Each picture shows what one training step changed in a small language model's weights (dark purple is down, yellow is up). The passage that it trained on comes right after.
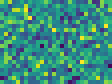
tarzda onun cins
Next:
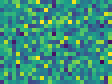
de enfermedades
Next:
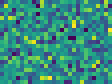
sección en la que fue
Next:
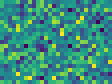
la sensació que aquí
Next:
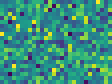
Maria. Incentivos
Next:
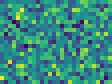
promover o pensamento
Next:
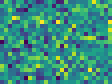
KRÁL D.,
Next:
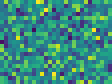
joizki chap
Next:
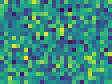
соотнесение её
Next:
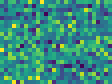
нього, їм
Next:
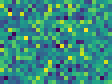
wymiana listów
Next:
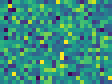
coarctação da
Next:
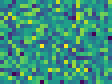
yaxshilanishi va
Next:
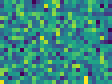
исследования. 2021. №
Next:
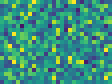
e estão inscritas no
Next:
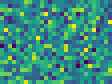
& Mohammed,
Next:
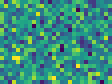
deste trabalho, utilizamos a
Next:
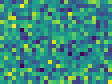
проєкт їх
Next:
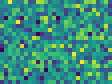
dan Gopay mostly dan
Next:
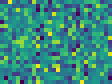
contida no artigo
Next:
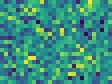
innovatsion faoliyat va
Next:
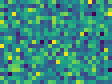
не могли быть
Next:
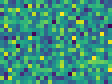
низком уровне по
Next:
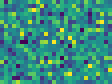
знань щодо
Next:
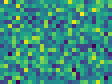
yordam beradi,
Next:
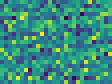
для кожної програми
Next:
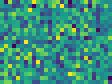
лучше всего
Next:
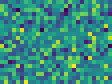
pretend to provide
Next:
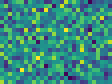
IN ENGLISH
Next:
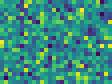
**Your Car, Your
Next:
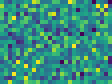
se llevaron a
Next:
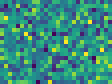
est rarement assuré
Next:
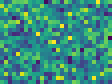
ойи Асосий
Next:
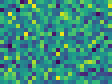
debatir entre quienes
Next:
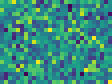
baza studiilor și a
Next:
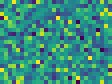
directie zijn,
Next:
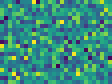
Sekolah Dasar
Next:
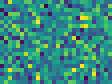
мотор бр. 23
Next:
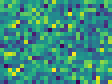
Як просто
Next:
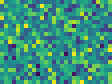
de casos % de presencia
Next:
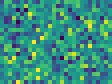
später rissig,
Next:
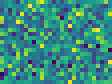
principalmente quanto à
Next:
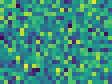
shunday xulosaga
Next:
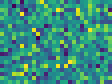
do'stona muhitning
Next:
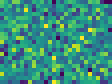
die in de database is
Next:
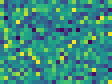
Respublikasi Prezidenti
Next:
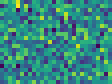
u životnoj
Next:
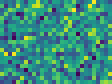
энг юксак
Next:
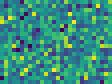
вале з періоду
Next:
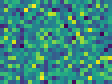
modernizatsiya qilishdagi amaliy
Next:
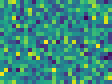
de oricare alte
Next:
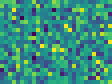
essentiellement, la
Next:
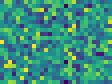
ou seja, dados e
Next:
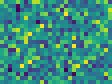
mustaqil asar
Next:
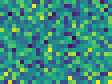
se modifica para se
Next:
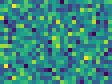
часть клеток
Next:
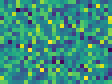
cantos la importancia
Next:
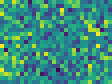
andermal, vorig,
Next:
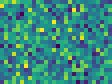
de leer zijn.
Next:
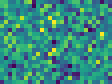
Associate Professor of the
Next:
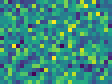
pakan yang cukup dan
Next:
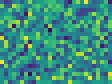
informado e escrito
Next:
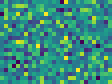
с проблемой
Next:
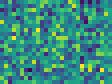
учебник; под
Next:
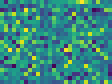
комплексный анализ
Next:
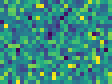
es difícil el
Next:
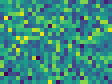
yilning o'zida
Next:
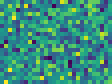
A computação em
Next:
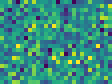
priemonių, nes
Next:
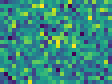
karena siswa akan
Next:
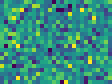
и опубликовала
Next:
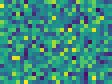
docentes en formación.
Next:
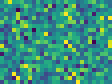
dardi Shaksiz
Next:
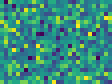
правового регулювання
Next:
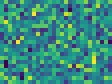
ҳимоя қилиш.
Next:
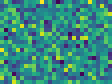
gestão hídrica
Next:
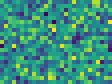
B., & Deroy,
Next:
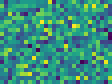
O. Miembro del
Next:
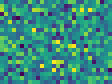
yo'nalishi bo'yicha
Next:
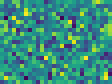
bo'lishi ularning
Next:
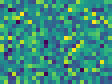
profilazione personalizzata
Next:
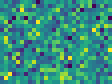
daran. Wo kann
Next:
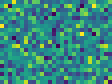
in bist before and
